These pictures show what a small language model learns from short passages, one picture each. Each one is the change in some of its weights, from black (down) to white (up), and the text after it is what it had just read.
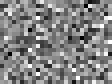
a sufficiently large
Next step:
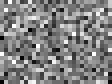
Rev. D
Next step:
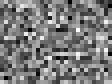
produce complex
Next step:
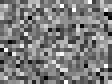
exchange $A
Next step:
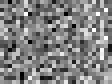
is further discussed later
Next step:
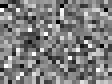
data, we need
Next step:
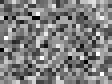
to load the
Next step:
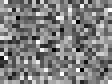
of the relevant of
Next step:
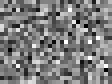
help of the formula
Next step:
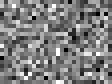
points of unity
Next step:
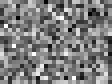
with research mainly
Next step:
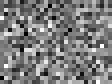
to allow the
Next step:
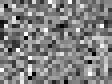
considered. Therefore,
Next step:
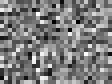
of speech
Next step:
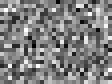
better described by an
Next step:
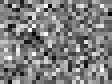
fields we have a
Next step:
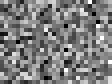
normalized) proton
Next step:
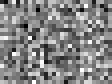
there were 478
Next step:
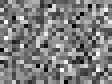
to sum over all
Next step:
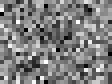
we do detect
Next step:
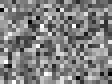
the evaluation process and
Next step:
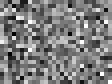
+ \sigma
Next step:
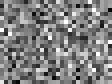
time derivative of
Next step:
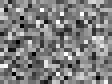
constant $\hbar$
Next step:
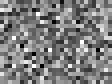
of the fundamental color
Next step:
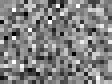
primaryclass =
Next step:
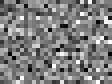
A side by side
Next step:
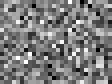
present case it is
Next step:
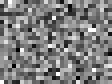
energy of the approximation
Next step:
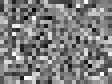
where understanding the
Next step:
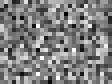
with respect to the
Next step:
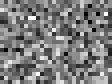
the clinical
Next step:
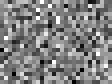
to the total sum
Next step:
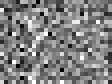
second six have
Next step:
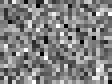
study examining
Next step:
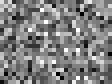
The assumption is that
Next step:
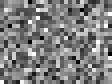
a study of
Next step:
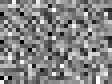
transition dipoles
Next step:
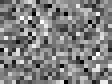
are taken over from
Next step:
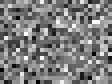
shown in the
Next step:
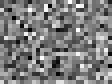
produced per
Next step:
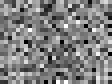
Resolve image
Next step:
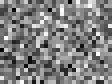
to earlier
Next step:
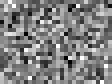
as the local
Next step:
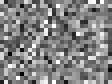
have been demonstrated
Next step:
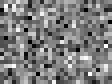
to instanton
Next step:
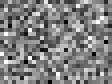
introduce the variable
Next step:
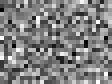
level crossings induced
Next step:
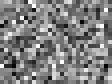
the SM. In
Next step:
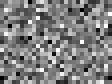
a qubit.
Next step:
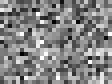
of the dust
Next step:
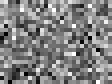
from guided
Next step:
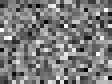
for some $A
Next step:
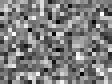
duration of
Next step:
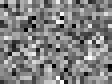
since this value allows
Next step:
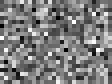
interplay between the
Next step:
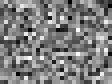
produce the hard
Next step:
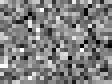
clarify our
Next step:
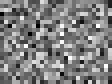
in a magnetic field
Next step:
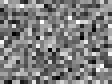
PDF uncertainties
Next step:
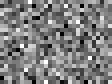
likely to be
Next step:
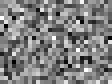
horizontal axis
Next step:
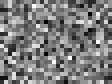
all lattice points.
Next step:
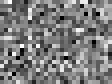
prime denotes
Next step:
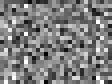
determining support
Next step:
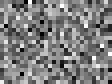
{{\hat \theta
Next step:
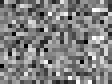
choose a point
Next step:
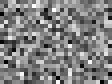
poles at
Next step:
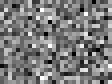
STD models
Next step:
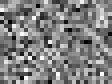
reduce the
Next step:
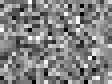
will be useful to
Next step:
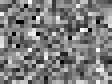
rods interact
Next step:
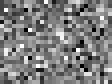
obtained when a
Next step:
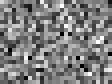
integral for a
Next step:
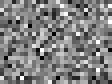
on Asian
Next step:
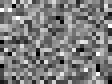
intensities close
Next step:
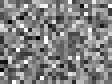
same theory with four
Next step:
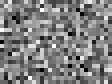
ones that yield a
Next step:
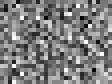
constrained, with
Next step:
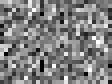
tensor product representations
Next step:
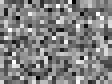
hard lag at
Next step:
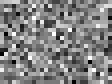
observations. However,
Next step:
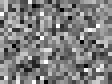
we show that even
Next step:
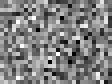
wavelength coverages
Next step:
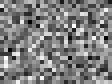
sky and our
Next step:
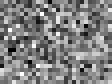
regular (see
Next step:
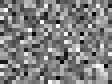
need to be
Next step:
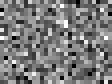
equality holds
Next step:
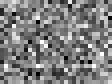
ground state, while
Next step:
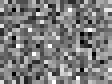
of one form of
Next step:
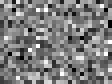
a dual
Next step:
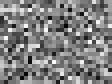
secondary, may
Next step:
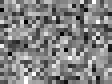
or deterioration
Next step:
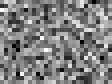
larger than that of
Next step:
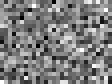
generalized gauge transformation
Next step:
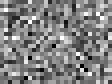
indicate a rather
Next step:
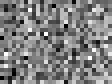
lead triiodide
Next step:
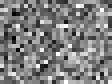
under grant
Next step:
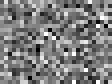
(DM) and
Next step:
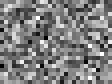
the different methods,
